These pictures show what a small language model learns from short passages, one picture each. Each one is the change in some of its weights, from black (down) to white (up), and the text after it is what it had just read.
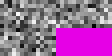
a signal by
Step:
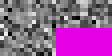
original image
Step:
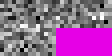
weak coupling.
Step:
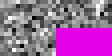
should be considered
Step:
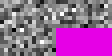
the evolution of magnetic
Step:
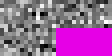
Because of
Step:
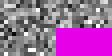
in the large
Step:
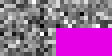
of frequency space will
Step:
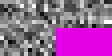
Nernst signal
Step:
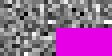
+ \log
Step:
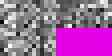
with the box
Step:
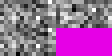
from CT for
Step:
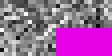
of the cortical
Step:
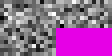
minimum is
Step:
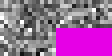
in time. In
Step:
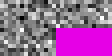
a function of parameters
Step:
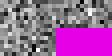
this work is that
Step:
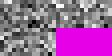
expansion we
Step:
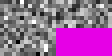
each arm
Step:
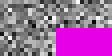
matter particle flux
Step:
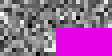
b quark.
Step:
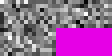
matrix element in
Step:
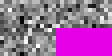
a specific
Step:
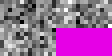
effectively leak
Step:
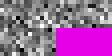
a quantum theory using
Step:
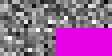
What's more
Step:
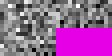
shown in Figure
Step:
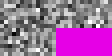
in the different
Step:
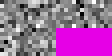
fact, the
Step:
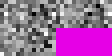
drops to
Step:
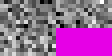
We apply the
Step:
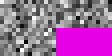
perform the final
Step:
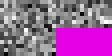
VHE to
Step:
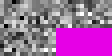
mm respectively.
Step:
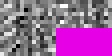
and then design an
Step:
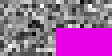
arise from
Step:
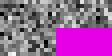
sensitive to
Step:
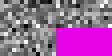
It can be
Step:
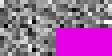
\nonumber \\
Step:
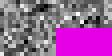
for physics simulation
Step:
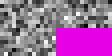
below the optical
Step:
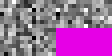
rules for
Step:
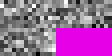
bare $\Delta
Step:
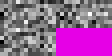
control parameter
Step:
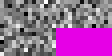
expect the
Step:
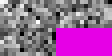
taken as the
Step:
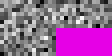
the SOC
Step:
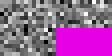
second order term in
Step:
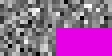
that there is a
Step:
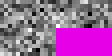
energy scale. A
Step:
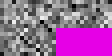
background ($\Delta
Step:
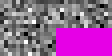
$L$ and
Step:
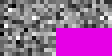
radiation constant and
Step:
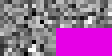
heating until
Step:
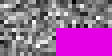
is 6 cm
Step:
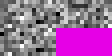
dependence of
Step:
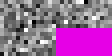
loop representation
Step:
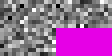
year =
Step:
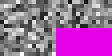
is derived from
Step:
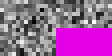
problem using other
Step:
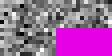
time, the
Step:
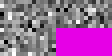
shows that the
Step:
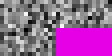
used to assess
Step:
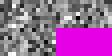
allowed to
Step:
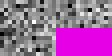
transverse momentum as
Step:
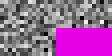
which it is
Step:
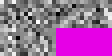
shall use the
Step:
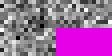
of the source
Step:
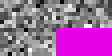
the neutron
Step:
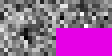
temperature and at
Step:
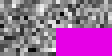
get the
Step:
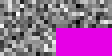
a strained
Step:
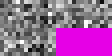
for example we would
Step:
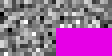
changing the
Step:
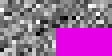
the advection
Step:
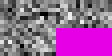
measured in a
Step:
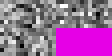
and, in the
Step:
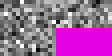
the laser frequency
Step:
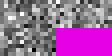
if the following
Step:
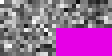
In the limit of
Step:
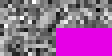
various SM
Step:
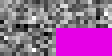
or $C$
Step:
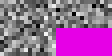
render an
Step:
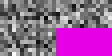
update both
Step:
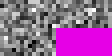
that other approaches
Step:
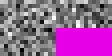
not observable due
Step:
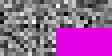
$\theta \in
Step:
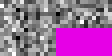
realize the
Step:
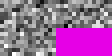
the system through
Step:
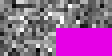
field phase. We
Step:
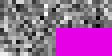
of Werner
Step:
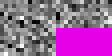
randomly distributed
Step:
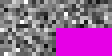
This detailed
